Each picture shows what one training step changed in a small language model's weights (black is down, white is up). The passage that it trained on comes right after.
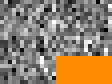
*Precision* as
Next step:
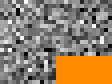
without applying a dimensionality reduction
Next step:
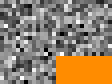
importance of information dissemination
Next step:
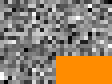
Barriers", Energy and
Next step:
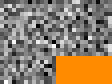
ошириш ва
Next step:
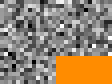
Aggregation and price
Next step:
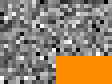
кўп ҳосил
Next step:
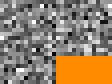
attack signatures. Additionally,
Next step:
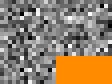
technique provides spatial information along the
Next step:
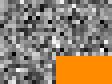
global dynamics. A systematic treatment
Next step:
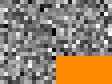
every $k \in N
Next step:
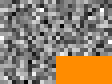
major area for current research.
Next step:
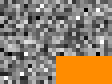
The results agree qualitatively
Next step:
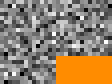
renormalize the
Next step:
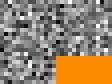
Os found in μg
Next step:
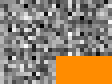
deux mondes
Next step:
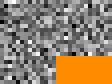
the PDFs of the
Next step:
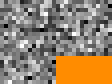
va sifatli natijalarni
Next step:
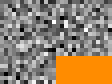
boisson sont associés à
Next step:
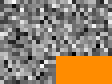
picture of what
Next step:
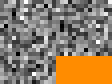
is achieved not only for the
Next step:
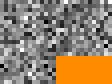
internal communication is covered in
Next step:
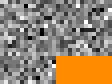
quien da protección
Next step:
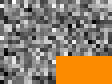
is used as an environmentally
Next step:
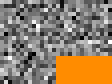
step) Acreage model
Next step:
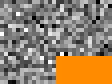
rate, much lower than the
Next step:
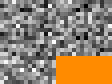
family activities over other social
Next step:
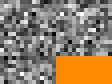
qanday ijtimoiy
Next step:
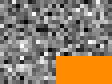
uchun ilg'or
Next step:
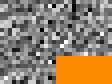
encounter of learners
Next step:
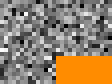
The stress-strain relationship
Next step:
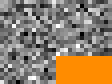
making mistakes in our
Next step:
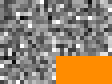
mais favorável do que
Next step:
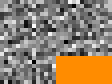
nor manufactured by
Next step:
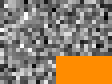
daraxti asosan
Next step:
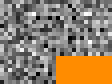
information (EVPI)
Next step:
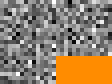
and Spark, or
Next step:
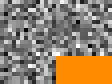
están sujetas a
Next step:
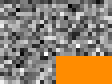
отруєнь та
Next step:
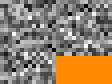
would be an indirect tax
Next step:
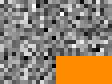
huzuridagi Oliy
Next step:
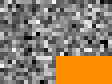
art is shaped by the
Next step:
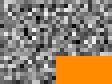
the fitted parameter distribution is
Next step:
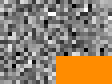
the distance and relative velocity of
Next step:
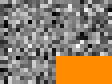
shaklni chet
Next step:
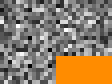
If the terminal voltage
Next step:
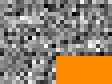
to use thin films to
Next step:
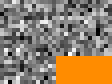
are uniformly distributed in
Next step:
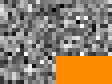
The Mon-Khmer
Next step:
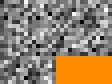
seta apically.
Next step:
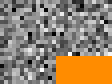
stars in spring and
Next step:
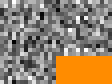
partly concealed its
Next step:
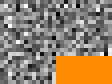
that, beyond the normalization
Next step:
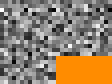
This register-resident
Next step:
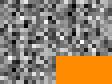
obtained for both type of
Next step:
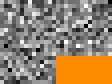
prix des produits
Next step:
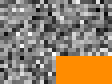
FIx FMx
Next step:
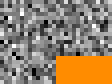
as \textit{model
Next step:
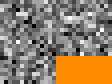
technique. The instrument used for
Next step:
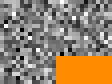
a modelării
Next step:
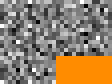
permette, grazie
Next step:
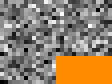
session uses distinct quantum
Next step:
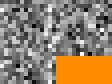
studied. The input metrics
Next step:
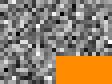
or equal to zero. This
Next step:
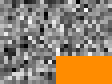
leader en Afrique
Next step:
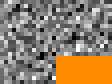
patients, to maintain or improve
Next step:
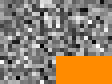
mutual responsibility of business
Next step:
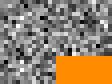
editing. David
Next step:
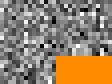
sabab bo'lgan.
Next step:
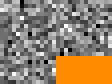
signal, a portion of
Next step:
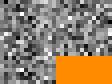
identified. In addition, the
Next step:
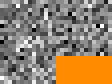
denominadas como empresa
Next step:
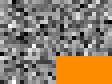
emitter, results in a
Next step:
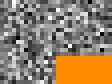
dyeing. This will
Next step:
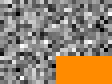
opposite end to the
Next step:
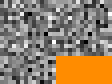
signaling and its possible
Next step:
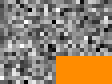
assumed theoretical properties. Both
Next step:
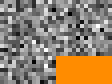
of the axial data of
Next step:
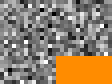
beriladi. Shu
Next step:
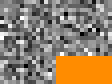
rupturing events.
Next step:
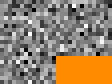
are the maximum number of
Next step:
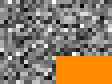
The same procedure is applied to
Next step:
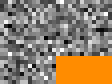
mechanisms of IP adaptation,
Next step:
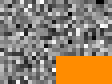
León at the same
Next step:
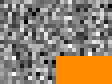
crossed the edge of the
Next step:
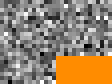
F. Kemper,
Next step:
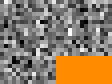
is described by a vector potential
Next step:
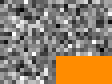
vanishing ratio the state would
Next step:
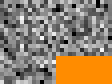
of charcoal
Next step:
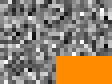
and collection of scattered
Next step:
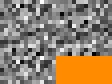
giving a precise
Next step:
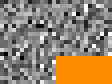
в случае
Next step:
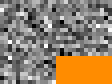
is still to be found.
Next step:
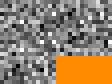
count as the number of
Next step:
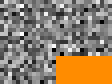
by normalizing the appropriate
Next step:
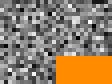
rivojlanish bosqichlari hamda
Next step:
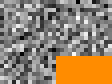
understand and anticipate actions
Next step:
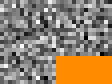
feed**, which improves their
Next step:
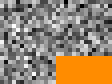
evaluate fairness in
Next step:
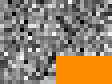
article Torriente
